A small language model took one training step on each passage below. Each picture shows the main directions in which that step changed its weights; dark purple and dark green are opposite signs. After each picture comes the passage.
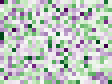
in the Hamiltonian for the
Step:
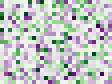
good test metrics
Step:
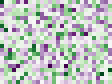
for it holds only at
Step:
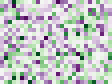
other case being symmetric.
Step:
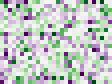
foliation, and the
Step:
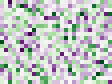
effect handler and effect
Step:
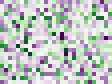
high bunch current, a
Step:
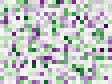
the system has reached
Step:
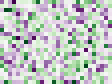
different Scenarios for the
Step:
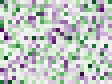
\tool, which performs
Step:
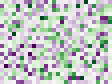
Here $\Delta $ indicates
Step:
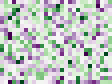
same 96 measurements.
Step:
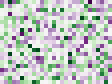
coefficient, which is
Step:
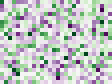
to constant magnetic field do not
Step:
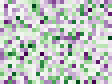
of Leggett equations
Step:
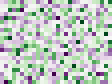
to a phase-noisy
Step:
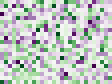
show that the polar regions
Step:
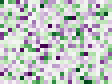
whereas the real part is the
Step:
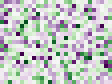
7.5 fm and
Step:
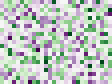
end of the stringy
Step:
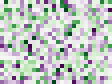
$n^{th}$ state of
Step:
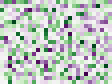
conclusion, we have
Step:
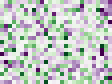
\equiv {\bf x}
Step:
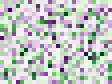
of three-neutrino
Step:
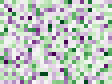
the first-principles
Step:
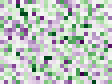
random walks,
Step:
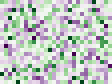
Technical University of
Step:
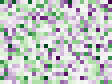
The bulk proper motions
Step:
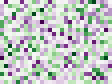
renormalisation with
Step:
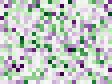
The potential barriers of
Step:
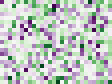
describe particles having
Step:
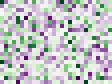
yields the same transition point as
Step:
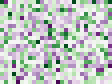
the intensity of the
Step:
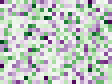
global minimum at
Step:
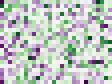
presents a viable
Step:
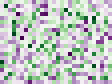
electric field of the electron
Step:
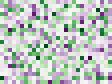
memory management with
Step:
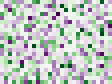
Single Mode
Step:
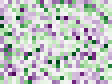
Under such conditions the
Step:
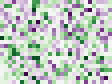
fluctuation, while they
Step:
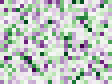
the focal plane.
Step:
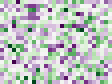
last right-hand
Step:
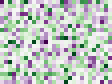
the algorithmic details
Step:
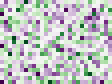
4m_a$ and
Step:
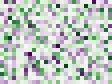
size $r_{max}$
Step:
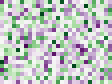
with respect to the
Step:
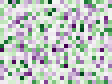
Thus, the system is
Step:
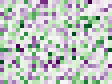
coverage probability of the
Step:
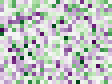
cosmological parameter space due
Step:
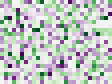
same notation for them. The
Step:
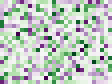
accurate to $\sim
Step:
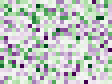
which can eventually
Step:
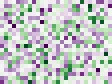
limb together with
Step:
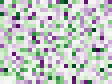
methods to reduce numbers of
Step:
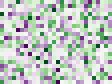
the entrance of the
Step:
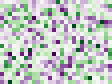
integration handoff
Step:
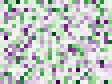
active dopants.
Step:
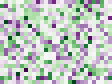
j}$ are not valid
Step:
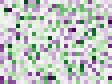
our knowledge it covers
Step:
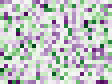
around the halo and
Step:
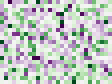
g}, \nu)$ at the
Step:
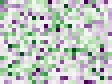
Large communities are
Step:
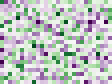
addition to the MI and
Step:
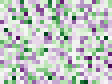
will be raised of
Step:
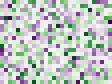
Massa et al.
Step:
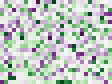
\end{equation} The
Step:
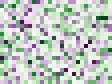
\times N}\) is obtained
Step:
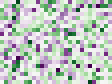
At the same time,
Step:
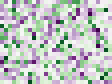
we show that the spin quantum number
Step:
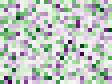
present. Note here that the
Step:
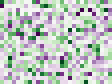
associated symmetry group. In
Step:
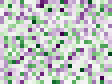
sharp peaks.
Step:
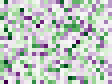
to be substantially
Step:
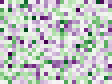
non-zero ionic
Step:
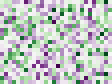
Università di
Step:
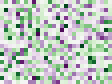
this expression. By
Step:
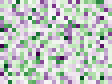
in real machines.
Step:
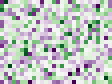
is convenient for some
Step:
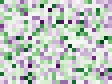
stabilizer indicates
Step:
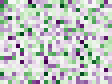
UV processing is not
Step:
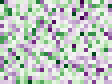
potential spans the space of
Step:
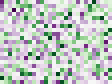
at each iteration for the
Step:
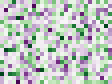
here since the principle
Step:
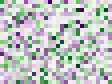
with the null energy condition and
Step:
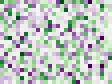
the results could not be significantly
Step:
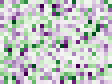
generator produces the signal
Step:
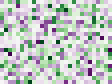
negligible and
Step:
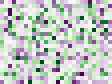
means of the optical
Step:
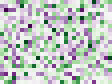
by squared $t$-
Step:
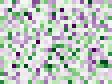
our best and present data in
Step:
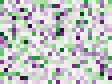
as the peak of the distribution
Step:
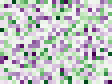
Therefore $I(k)
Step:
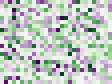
in different latent
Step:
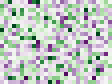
concatenate such
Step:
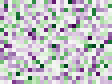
this apparent polarity
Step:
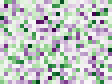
neglecting much
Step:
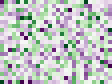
the framework of PID
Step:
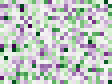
every registered
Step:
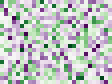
lines were measured by fitting
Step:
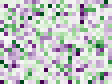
for the 32 kTon
